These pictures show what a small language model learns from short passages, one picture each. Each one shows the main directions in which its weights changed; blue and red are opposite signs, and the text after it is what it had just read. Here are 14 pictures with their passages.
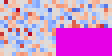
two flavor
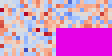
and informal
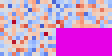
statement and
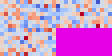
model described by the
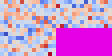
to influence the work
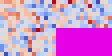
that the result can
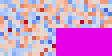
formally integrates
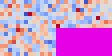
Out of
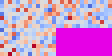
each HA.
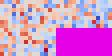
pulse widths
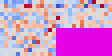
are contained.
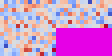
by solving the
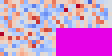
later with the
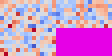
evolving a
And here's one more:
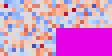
of the second
